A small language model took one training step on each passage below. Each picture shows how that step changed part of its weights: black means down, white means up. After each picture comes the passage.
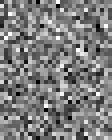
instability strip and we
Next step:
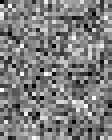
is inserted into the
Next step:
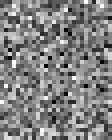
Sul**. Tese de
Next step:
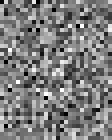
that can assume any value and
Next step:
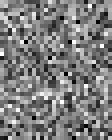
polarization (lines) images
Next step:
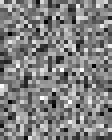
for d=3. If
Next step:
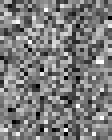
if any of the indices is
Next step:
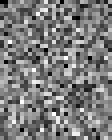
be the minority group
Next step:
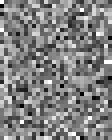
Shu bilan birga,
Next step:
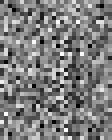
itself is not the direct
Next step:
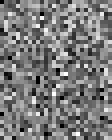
shown in Section 3. The
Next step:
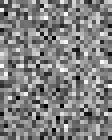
can be found in a
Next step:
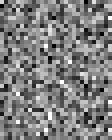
ROA is improved
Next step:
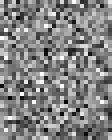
a deliberar propostas
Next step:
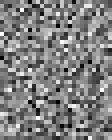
unconditional, and
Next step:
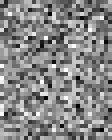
The case of actual interest is
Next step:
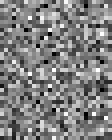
X., Fenech,
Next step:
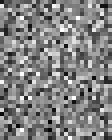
polar localisation, with the
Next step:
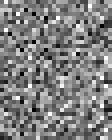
turli darajadagi
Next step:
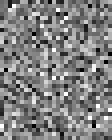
and well-being*,
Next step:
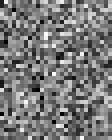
must also consider that the surface
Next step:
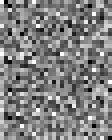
dalam pengembangan desa
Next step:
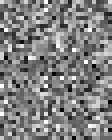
{NoStop}% \bibitem
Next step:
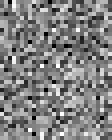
largo plazo.
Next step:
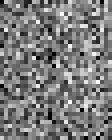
model here investigated presents
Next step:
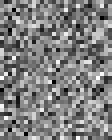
pasar yang terus
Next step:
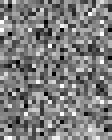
en este contexto, es la
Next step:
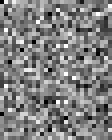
million USD in
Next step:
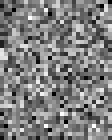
electric field can also be observed
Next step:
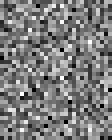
found to be enhanced,
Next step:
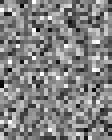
holiday allowance for
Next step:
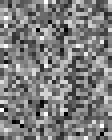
the absorption bandwidth defined as
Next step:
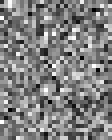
to measure the positron
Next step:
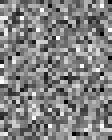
na escola auxilia
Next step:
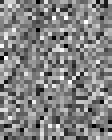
a quadratic function
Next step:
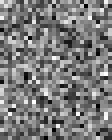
including the upturn at
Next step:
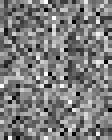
by $\Theta_p
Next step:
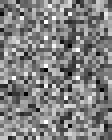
of this procedure with a version
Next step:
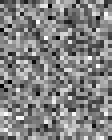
summarize the research on parallel
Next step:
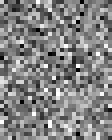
advantages of managing
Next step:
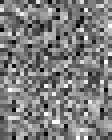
has been qualitatively presented
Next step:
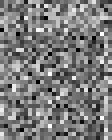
parental perpassam
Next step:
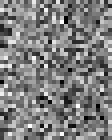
Scientist of the
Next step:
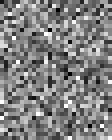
method in comparison to other
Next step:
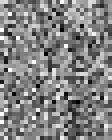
and the atomic motion is a
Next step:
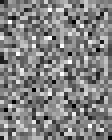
one chain step) to a
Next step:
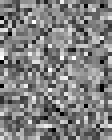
una apelación que
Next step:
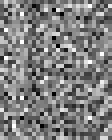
р стевиол
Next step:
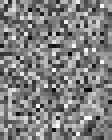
между иностранными
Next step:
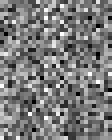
demonstrate that the phantom energy
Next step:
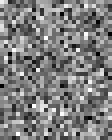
пригожу до
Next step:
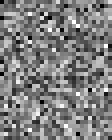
set of political
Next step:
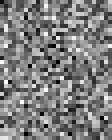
does not produce any special effect
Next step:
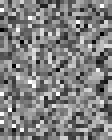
daya manusia
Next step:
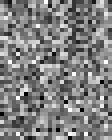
the reconstruction as input,
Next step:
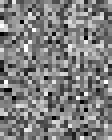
particles theory: **The origin
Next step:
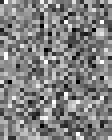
an exponential mass spectrum of the
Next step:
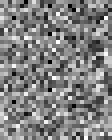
joylashuvi ham
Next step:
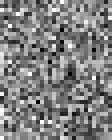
use and suitability of
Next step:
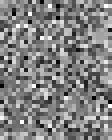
translocation time.
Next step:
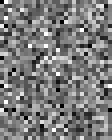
can only affect the unit
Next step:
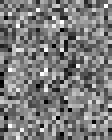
of AYP was supported
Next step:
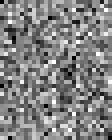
pass it on to their
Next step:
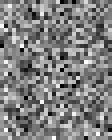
выражения для
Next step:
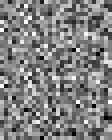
яқин бўлган
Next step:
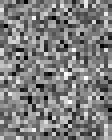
medical tourism are
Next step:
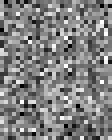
independently of whether the
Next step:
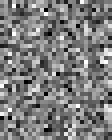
Las corachas
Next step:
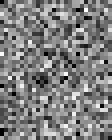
respect to van Hove
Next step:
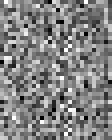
simple Casimir average
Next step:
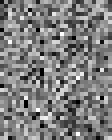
shows the derived voltage across the
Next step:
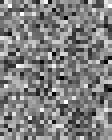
the mean alike
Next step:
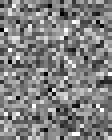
HÓ in the sample of
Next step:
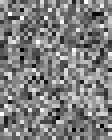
= 2$. According
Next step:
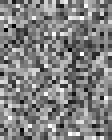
the presented work since there are
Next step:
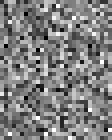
step are 3D block
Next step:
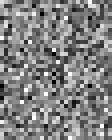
stars is the primary motivation
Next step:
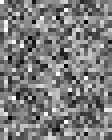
з нами. Він
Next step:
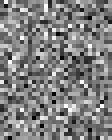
are related to the intensity
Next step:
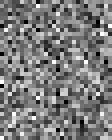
prophétiques ;
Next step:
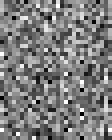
growing crystalline
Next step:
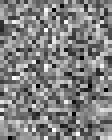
according to the standard kinetic
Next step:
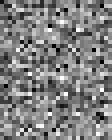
syujet odatda
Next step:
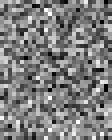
etishiga qaramay,
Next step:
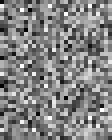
previously, and hence this
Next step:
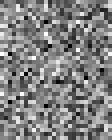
for their ability to
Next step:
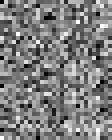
words: symbol,
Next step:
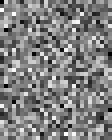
in order to be able to
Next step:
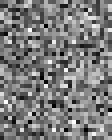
Therefore, we consider that the
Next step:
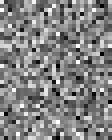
this manuscript we
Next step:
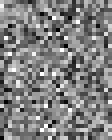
of the EPIC
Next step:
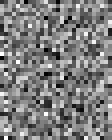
usually modeled as
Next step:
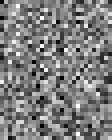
convergence of the distribution of
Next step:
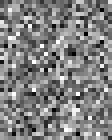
Doctor of Philosophy
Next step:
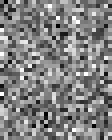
use the tnoteref
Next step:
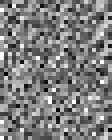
sai trái
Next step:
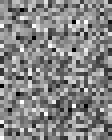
pot fi potrivite conform
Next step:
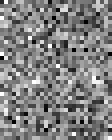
a reserva de
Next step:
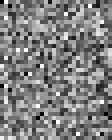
señalar, lo
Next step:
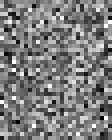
schr. zien in
